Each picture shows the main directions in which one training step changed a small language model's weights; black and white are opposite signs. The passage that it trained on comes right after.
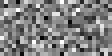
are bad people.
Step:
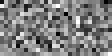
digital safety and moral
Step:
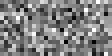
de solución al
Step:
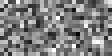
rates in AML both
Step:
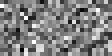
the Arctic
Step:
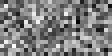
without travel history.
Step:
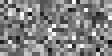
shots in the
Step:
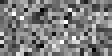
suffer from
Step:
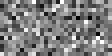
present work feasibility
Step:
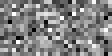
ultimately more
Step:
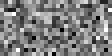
and international levels.
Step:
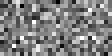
zur Verfügung
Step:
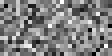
during the first two years
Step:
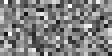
de los modos en
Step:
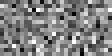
la Shariah
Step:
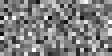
materials: (i)
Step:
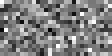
фикр ва
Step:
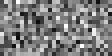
The performance of the
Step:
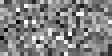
global yield loss. This
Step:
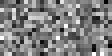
it will exhibit the
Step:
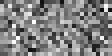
de lengua
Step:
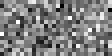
ред. пер.
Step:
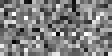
for geological storage of
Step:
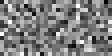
technologies, Internet space,
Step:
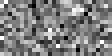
security? - c.
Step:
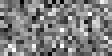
C., Kiss
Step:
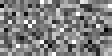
respondents, besides to
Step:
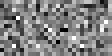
focuses on the major
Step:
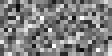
of the patient to
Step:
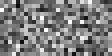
*spectrum* of
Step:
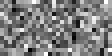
more variety of products
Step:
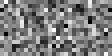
dynamics and history of a
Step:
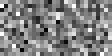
also focuses on the
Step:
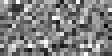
of studying maqom
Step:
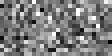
angle isometric exercise
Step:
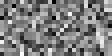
organisations sociales et leur
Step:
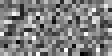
education, and many
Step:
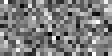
ОВД является
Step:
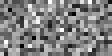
any educational system. As
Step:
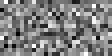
Central Bank of Nigeria and
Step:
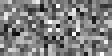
dengan baik.
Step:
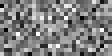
is implemented from the mind
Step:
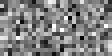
Sus padres
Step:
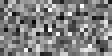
T.: Universitet,
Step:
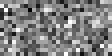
LL Living
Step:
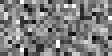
the literary process.
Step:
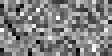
classroom interaction,
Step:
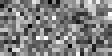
proviene de
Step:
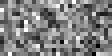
particles for various electric
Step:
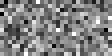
the optimum fuel
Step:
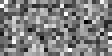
on integruje
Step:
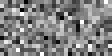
time. The new technology
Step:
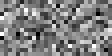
conflitti di
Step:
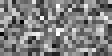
pentru industria
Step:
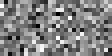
make to the expansion of
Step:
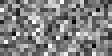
respondents were detected as
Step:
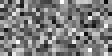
Story, M.,
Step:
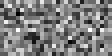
foreseen. A
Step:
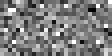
ва гипс
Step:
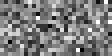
the Coordinator on
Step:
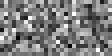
to reducing the prevalence of
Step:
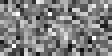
proses pendidikan yang
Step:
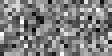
the concept of personal
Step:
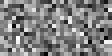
yagona talablar
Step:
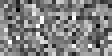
for the private real
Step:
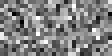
failure of the European
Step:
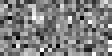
with the results of
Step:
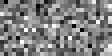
compression strain
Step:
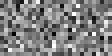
o desenvolvimento da aprendizagem
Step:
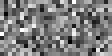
The article presents an approach
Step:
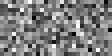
system with its own
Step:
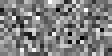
number of children who had
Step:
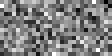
ishlarida mustaqil
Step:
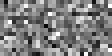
gap deb tarjima
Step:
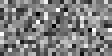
schools of the state
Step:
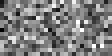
spread in forests and
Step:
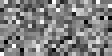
diastolic pressure
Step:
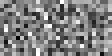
aligned task development with
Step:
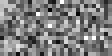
Literature search ✓
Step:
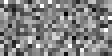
strikingly similar
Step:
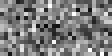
cada formulação de
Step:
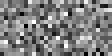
va tashqi
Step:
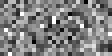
- Polat,
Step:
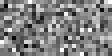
associated with any major
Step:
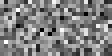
kasalligida ham
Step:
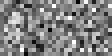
the mineral control
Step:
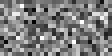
red and processed
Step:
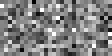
shown in Figure 4 is
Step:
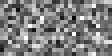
of the world and
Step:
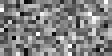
various parts of the
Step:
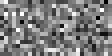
масою тіла
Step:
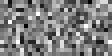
la naturaleza del
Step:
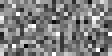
chance of early
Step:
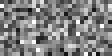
Only strategic
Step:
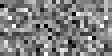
This research attempts
